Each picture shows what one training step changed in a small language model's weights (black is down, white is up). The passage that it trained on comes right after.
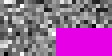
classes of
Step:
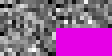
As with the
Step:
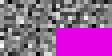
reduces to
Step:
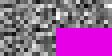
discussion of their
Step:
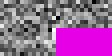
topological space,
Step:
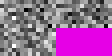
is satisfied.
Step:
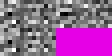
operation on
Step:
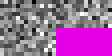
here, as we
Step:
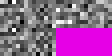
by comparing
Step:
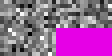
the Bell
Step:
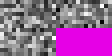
the following characterization
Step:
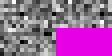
be a {\it
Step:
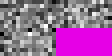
enables us
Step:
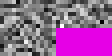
two essential
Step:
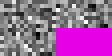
a relatively
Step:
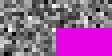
the experiment of
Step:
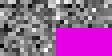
of $P$
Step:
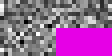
the sky
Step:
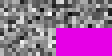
showers, which
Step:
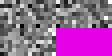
if we have a
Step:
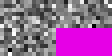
the most stable
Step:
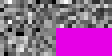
extended to functions
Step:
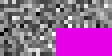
set. The
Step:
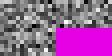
estimate for
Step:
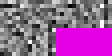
based on an
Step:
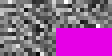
matrix is $$
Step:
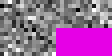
In addition, we
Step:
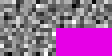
close to
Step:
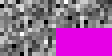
S : S
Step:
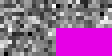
the initial conditions of
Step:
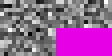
interactions of
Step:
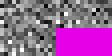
and full
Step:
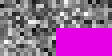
for the term
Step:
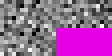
similar to the
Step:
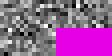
loss of
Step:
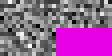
Theorem 5.}
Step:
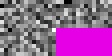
and cannot
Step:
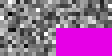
the growth
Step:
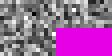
the winds
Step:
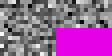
of quantum
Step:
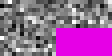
In this case
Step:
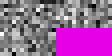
measurement time where
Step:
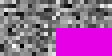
an optimal
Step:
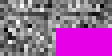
w + A
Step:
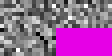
the analysis. We
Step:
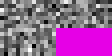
experiment and
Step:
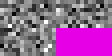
$S$ is
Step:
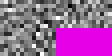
large distances
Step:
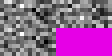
or a common
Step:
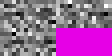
a signal in
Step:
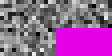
are potentially
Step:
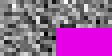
last level.
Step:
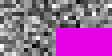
the peak
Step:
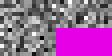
the reference
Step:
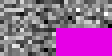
maximum stress
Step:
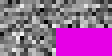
develops the
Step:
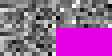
is a corollary
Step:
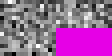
equations which describe
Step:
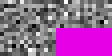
effective for
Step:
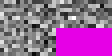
version of
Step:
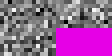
source term
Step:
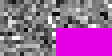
all accreted
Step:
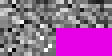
factor $f$,
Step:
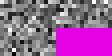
are shown in
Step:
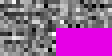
at each radius
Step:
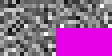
new requirements
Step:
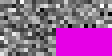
into a first order
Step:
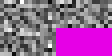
exact sequences
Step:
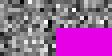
serve as
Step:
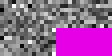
standard ideas
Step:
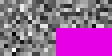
lies in
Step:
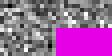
our explicit
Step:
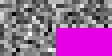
is contained in
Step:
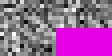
initial steps of
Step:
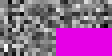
six have
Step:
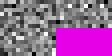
under consideration
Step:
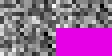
the third
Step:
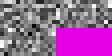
extension of
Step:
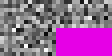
function may be
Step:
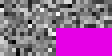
underlining the
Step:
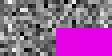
2$ matrix into
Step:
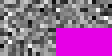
Wang and
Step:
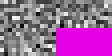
set of real and
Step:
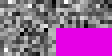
Table 1 in
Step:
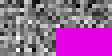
to the notation
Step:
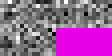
every physical
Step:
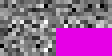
$v$ in
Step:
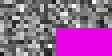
data have been used
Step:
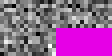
normal to $\partial
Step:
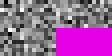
A continuous mapping
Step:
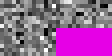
the {\it
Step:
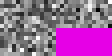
the joint
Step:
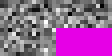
$$ In other
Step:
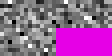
It is clear
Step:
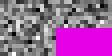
$% \Gamma
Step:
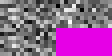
functions satisfying the
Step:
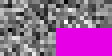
mostly with the
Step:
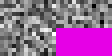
the CTA
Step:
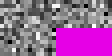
the matching
